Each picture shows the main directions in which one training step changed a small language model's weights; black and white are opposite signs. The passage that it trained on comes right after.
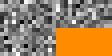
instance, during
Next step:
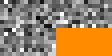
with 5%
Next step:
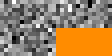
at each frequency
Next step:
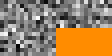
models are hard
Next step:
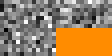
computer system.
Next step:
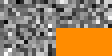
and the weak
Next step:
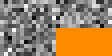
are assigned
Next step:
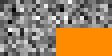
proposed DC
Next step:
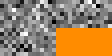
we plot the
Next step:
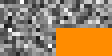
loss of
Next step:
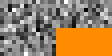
of qubits
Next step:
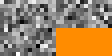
load and
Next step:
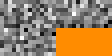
of localization
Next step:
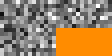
the intensive
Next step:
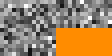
is connected
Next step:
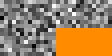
its variant such
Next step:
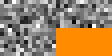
stars were not
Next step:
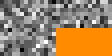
the dot
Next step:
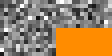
a preference
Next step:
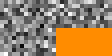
the conflict
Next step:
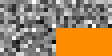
comparisons and
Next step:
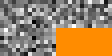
only in reducing
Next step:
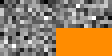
warming during
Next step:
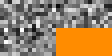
some extent.
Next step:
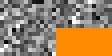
that they have no
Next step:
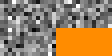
Yousef and
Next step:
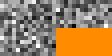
instead is
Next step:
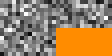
specific crime
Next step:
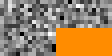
of communicative
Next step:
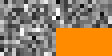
are several
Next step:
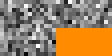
of the flow
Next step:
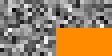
of $Q$
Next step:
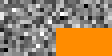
all out, it
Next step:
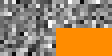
2 \cdot
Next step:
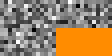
of disks are
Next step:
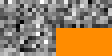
from the realization
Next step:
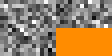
constraint on
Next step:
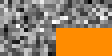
tend to have
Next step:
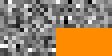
of interest:
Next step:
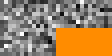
have good
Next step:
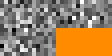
for the central
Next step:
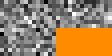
can help
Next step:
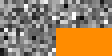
are publicly
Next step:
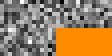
you can
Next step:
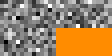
frequencies is
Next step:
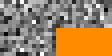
reached the
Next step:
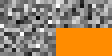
side gates
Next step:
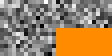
window function
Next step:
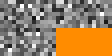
When the
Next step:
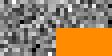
at each time
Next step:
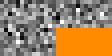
which is highly
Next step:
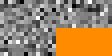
Since the type
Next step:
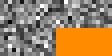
RC represents
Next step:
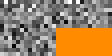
in details.
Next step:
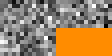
as a sign of
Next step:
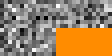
an infrared
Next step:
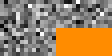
Hence when other
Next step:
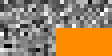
above, performed
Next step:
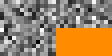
the actual
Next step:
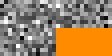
plants can be
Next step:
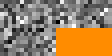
example, with
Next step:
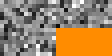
the load
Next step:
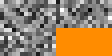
the films
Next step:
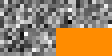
for gene
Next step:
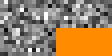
mission. The
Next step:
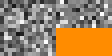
(a) is
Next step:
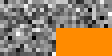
can be observed in
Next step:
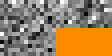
as compared with the
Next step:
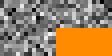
to singular
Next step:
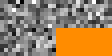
practical questions
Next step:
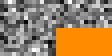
\\ \hline
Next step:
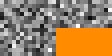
the photons from
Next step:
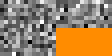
and validates
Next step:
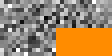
funds in
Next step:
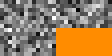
the responsible
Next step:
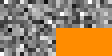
participants understand
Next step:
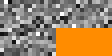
in addition,
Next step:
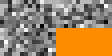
raise the
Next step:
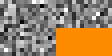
core and
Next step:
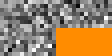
was selected as
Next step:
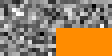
the ${\cal
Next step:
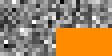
resected, but
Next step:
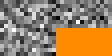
the project to
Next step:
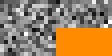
a study of
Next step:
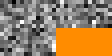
along with a
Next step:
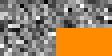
models of the
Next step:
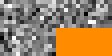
free energy for
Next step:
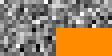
realizations at
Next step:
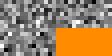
field that is
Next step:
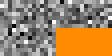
apples should be
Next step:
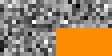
vector is
